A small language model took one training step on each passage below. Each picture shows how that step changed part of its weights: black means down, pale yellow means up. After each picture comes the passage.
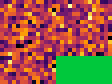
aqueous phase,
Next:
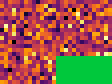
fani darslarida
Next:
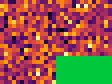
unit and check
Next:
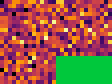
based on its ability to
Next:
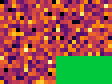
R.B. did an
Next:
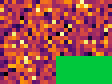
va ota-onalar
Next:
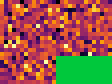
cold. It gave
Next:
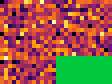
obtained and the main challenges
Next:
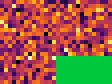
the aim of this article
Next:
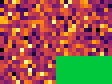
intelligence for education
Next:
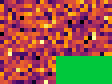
akda o kaya ay
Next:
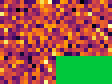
ochib berilib,
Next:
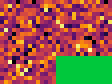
their paper. Medicine
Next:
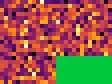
for the present age, which
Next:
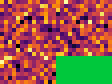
se avea în
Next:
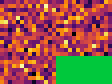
Online Selection
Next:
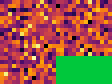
network and the adversary
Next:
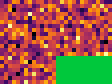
voluntary, and
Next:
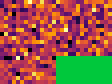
used to receive the data
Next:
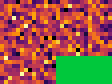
Ni. A person's
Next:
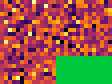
у Законі України
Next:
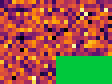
and adaptability to various
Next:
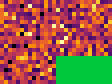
its ultimate
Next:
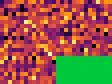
in the crisis management
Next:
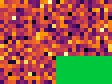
etish orqali
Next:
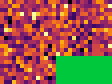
lesion type. These
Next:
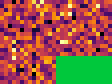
Therefore, this paper is
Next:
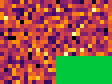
y un LP,
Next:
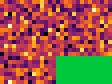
room and nurse
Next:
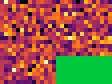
Braun milliy
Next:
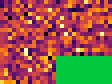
of the users.
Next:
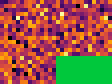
Managing climate risks;
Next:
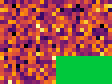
on non-scientific
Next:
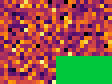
полный спектр
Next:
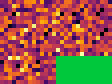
established with the project
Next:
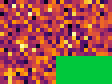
basic dilations and
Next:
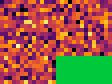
in the smart green
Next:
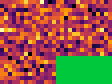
which make it possible to
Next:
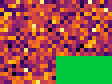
researchers in a different
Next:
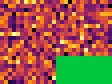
helping project participants reflect
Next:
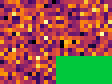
may not encounter.
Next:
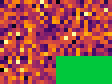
way, researchers who are
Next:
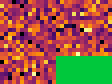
other organisms live
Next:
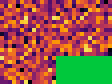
etc. Nous avons
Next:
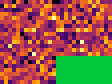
FORM We consider a
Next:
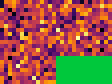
than zero. For
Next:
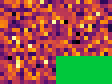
have a protective role in
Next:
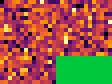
by a confusion
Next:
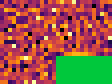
crepúsculo de
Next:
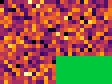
density of ~
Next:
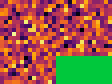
Multiple choices
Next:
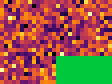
the pulses were
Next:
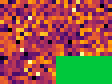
suppress the key components
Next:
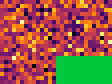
формировать умения
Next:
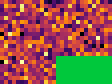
Formal education 18 14
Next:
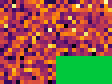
the CH_3
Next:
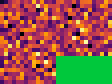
A FACTOR OF
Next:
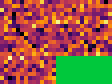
defines the propeller
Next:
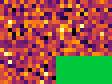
la variance des variables
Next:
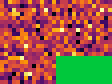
Estos cambios
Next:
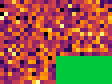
the chip is in
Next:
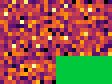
М.Д., Кит
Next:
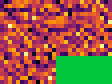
adaptive and predictive
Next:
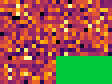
conduzido de
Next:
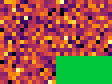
Fragen zur
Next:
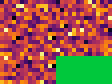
I will raise the
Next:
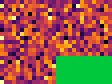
- Sadiman,
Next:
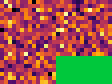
élabore donc son
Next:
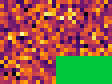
uni amaliy
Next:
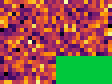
exercise to explain
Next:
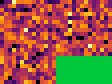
and National Music.
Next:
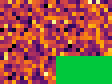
geometry can be
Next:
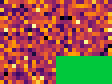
trials but did not
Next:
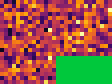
ва қонунда
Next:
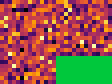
of living* and two
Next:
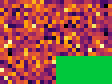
its capital structure to
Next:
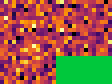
diversity, need to be
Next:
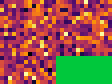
multiple files.
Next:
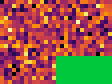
library that provides
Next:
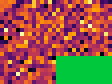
aircraft performed
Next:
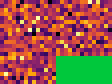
perceived that reflection
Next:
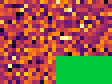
stated that most of the
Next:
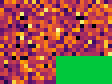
2024. This increase is
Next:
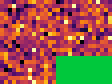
programs were organised in
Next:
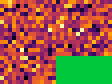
of Conferences. –
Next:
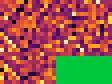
execute change is
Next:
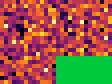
$n \rightarrow
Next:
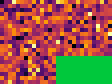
and, in many cases,
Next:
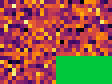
6]. CNN is
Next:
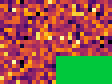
so’z birla
